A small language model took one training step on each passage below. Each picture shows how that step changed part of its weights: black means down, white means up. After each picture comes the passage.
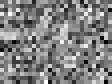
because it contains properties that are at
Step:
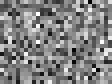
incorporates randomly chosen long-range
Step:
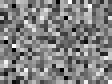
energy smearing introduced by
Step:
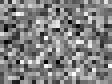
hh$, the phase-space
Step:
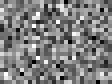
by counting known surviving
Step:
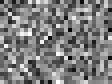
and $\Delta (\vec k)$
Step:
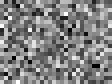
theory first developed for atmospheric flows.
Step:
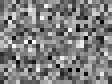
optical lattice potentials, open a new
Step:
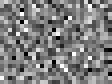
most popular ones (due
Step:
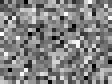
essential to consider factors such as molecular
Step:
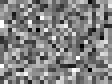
obtain results for the transfer matrices:
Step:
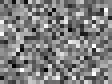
like to thank Uzy
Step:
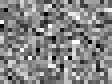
of the ball serves to
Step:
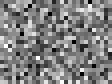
recoupling matrix do not depend
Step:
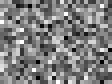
response of the scalar field on the
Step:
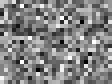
quantum computing frameworks. We
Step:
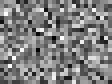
of personalized bridge
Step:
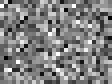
expression is \be \bsb
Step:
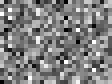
non-differentiable ISP
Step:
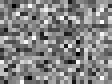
D638 standard cross-section
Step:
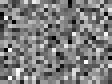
version of the BMSvB
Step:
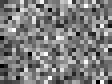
the same overall energy shift of
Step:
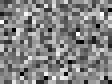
about this solvable limit. In
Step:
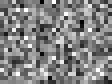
Sciences and Engineering Division
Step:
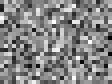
identify the model input variables that cause
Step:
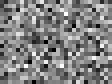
the exploration of cluster merger
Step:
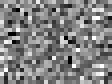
\end{align*} Hence we
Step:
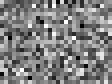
research initiatives, and will
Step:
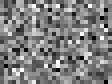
this system exists only when the ratio
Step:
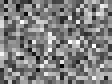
normalized to 3.4 Gpc
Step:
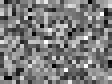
denote true positives and
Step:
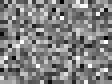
change if the $\pi^+$
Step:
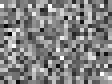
ions on well-characterized
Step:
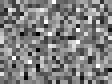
a simple measure for the temperature of
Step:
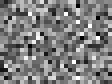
$p_1 \approx
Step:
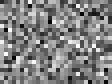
trials to observe this.
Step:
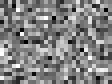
the continuum Hamiltonian. However, we
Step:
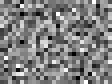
inversion is also possible. This
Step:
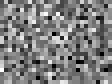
decay of a free rotator
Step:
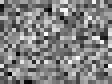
severely complicates the experimental
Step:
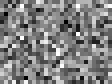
bottom hexaquark states. We
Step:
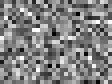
alter the alignment of an established
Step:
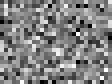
that district. %After
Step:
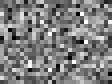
with $Dst \le
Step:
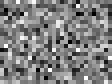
design strategy. A simple illustration
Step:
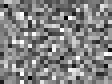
Lombardness with the
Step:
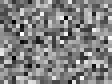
spin foam model.
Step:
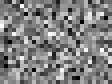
scattering experiments. On the other
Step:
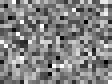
transformer distorts the injected
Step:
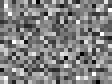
over more than 2 years from
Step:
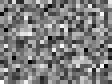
similarly $\tan(\phi)$),
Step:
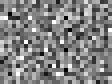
electrons from heavy quarks as the
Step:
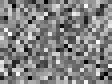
fate and physical-chemical
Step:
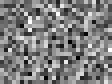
idea, built a 5D theory
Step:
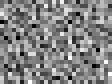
account for the fact that real stars
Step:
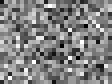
masses, these Skyrme
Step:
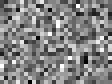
the two crossed bands. We
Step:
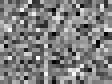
factor corresponding to the additional delay time
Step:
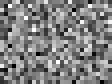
spherical, non-merging
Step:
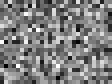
The coincidence of both results is
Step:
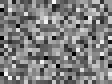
auxiliary ``mass''
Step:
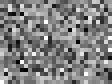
a specific Hilbert space. Since our
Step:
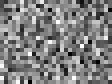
the number of such nodes plus one
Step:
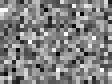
40 micrometers in size
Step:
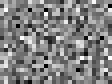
rotatable, elliptically
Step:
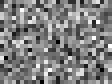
to bar instabilities, and
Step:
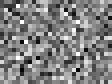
-2 \mathcal{D}
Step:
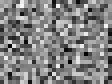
XVII EUV lines}.
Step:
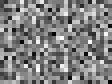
the conventional dynamics of the employed
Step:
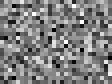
interacting matter is brought
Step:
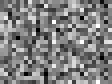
as a natural multivariate
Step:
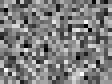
II, has a higher chance
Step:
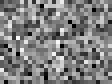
is needed in order to provide a
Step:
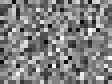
are converged, the final result
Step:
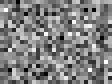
our model at certain values of the
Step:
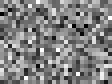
permits intermediate nodes to identify
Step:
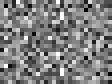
equation \ref{x} because
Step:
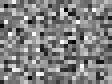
\end{equation} Thus,
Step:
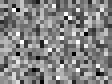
Pearson’s correlation between
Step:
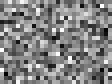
studies of singularity avoidance in
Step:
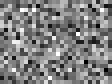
on the chosen fit range.
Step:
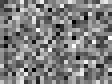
the inset, the same for
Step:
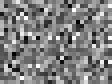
\rangle / 2a$ for
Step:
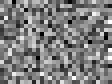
is 13 dB weaker as
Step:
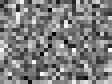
at the sheath edge as
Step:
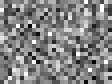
ratio of the densities of these two
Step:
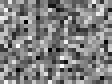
same design across multiple graph configurations and
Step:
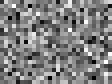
size. A walker displacement of
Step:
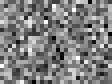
method has been incorporated into the
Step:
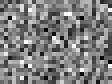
valence neutron and valence
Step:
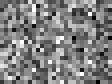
linearly to all elements of ${\cal
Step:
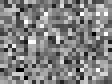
measurement of absolute magnitudes in DES
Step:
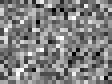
of the LOS component and the
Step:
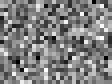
than $110$, this paper
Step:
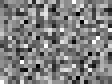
corresponding parameters change. As shown in
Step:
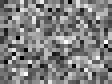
the electrical conductivity, $S$
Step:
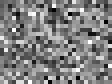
Then implementing the criterion of
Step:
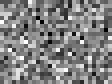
we have approximated the strong phase
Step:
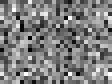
John Valley,
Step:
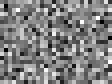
put invokes whose type is
